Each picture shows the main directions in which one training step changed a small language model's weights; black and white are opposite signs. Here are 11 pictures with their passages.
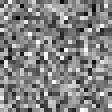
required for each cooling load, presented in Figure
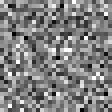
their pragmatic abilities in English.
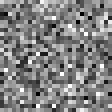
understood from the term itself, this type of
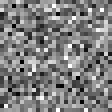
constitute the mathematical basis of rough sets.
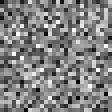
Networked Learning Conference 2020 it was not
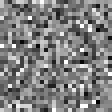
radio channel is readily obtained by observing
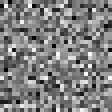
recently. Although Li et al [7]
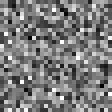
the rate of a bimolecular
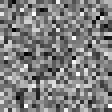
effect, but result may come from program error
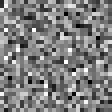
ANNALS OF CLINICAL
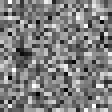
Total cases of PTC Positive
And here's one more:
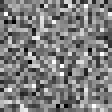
supporting the growing understanding that vitiligo
